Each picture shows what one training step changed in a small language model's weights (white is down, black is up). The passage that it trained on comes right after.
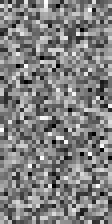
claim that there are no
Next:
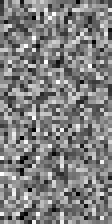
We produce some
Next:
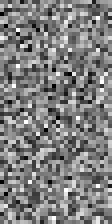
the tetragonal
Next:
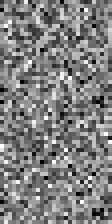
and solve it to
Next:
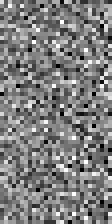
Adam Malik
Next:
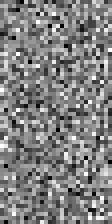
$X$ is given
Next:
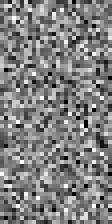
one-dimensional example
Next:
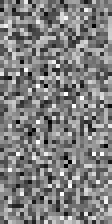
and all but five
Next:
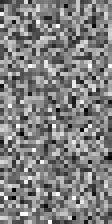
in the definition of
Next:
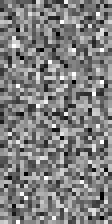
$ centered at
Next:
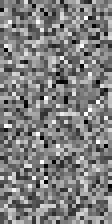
and ${\left(
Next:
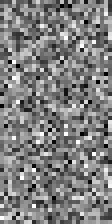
was obtained from all individual
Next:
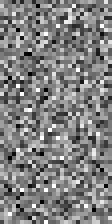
Weighted least
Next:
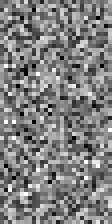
an approximation looks
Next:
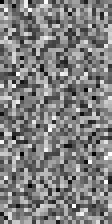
as predicted by
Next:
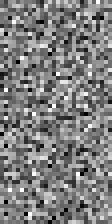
PPA at
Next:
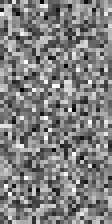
are referred to as
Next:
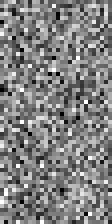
$\mu$ is small
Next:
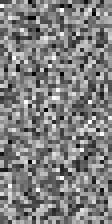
analytical results,
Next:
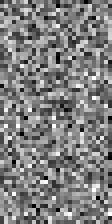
of the total area
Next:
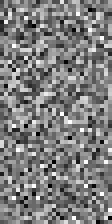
the 3-body
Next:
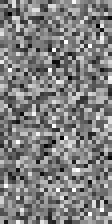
For $G$ from
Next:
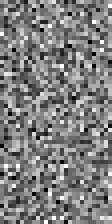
discrepancies do
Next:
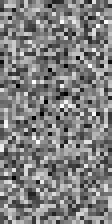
tenets may allow
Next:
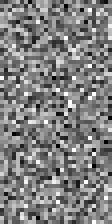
specific identification of
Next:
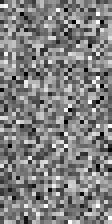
minutes, radiating
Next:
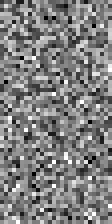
for all $k,
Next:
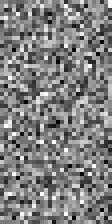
then the containments are
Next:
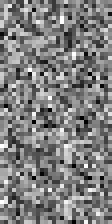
it is a natural
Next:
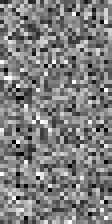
add new service
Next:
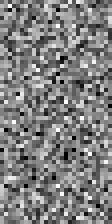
Here, we show how
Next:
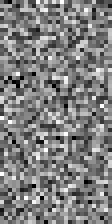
societies, both
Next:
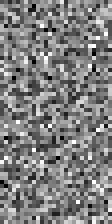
approach attempting
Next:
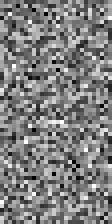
Composites Research
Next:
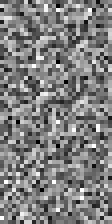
properties of the medium
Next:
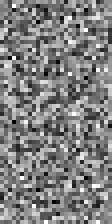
have been performed with the
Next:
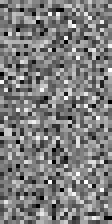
NLO in
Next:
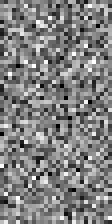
)$ is said
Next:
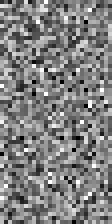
information as can be seen
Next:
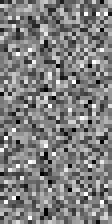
agreement n°
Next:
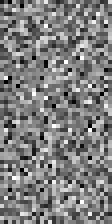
laminates the first
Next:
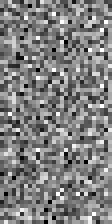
$y \in
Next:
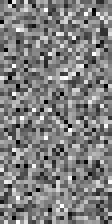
baseline within each
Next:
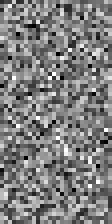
not the mechanical
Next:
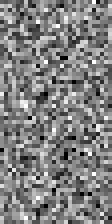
solutions, we derive
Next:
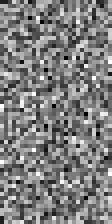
improvements in:
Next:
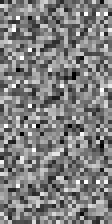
agreement between the
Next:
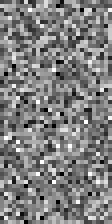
type and shows the
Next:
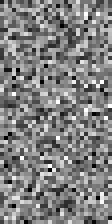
increases at large momentum
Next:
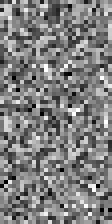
are indeed produced
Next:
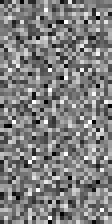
normalized basic
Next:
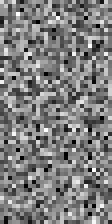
in each dimension relates
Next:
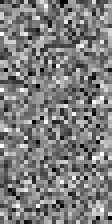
solvable group
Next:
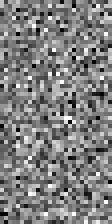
AT THE
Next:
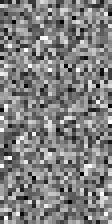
sample as an estimate of
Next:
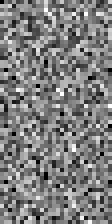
comparable to normal
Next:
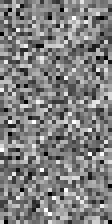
stellar distribution.
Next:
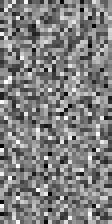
contour and
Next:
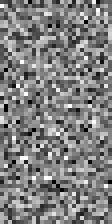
edge location where each
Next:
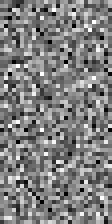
Finally aperture
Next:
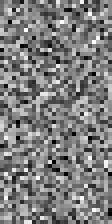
of the blessed
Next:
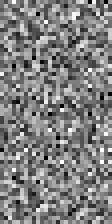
traces look
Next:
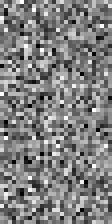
the Italian power
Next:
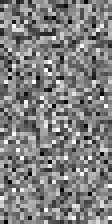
for each water column
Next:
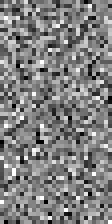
of such integers will
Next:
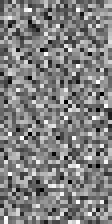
to envision the
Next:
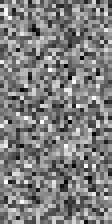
is considered equally important
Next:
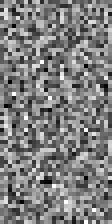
is a symmetric function but
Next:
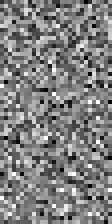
of Kenya
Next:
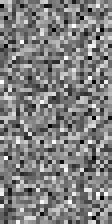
ni sir about
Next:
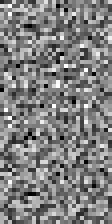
sustainable supply of critical
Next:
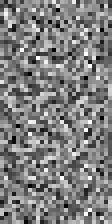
effect achieved by
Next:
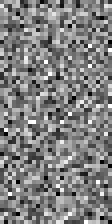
upper bound follows from
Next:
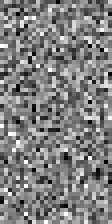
(red circle),
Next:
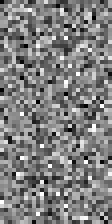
transaction. The authors
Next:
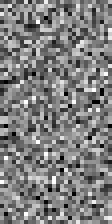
the indecomposable
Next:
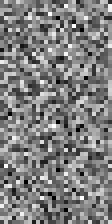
distribution of entire functions
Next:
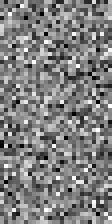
Borel space.
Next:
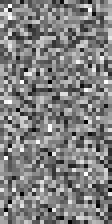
math. Thus, it
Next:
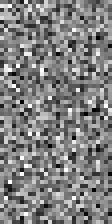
the last requirement can
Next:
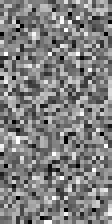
to carry it
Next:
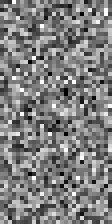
were used which are
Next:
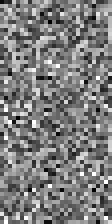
across the brain prior
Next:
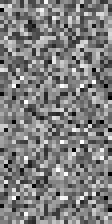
prevent moisture
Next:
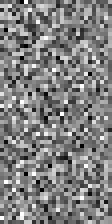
the choice of the fixed
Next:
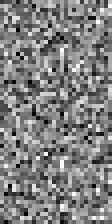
tempting to
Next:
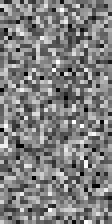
order is an implementation
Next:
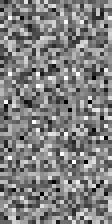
an independent organization in
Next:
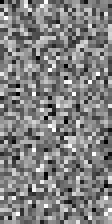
as close as possible to
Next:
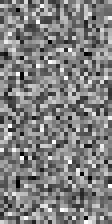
that an event can
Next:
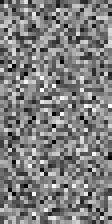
of field stars.
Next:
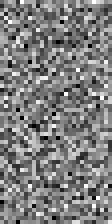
\text{ in an
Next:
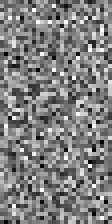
$r$ independent
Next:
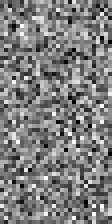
for 2 months
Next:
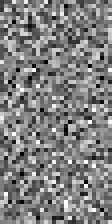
be unlikely
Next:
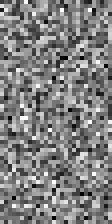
work, we focus on
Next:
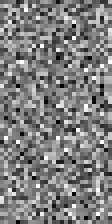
polytope. The
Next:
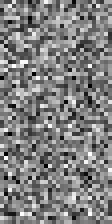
many subjects did
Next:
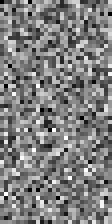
with a geometric point
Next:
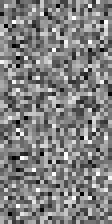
each $1\le
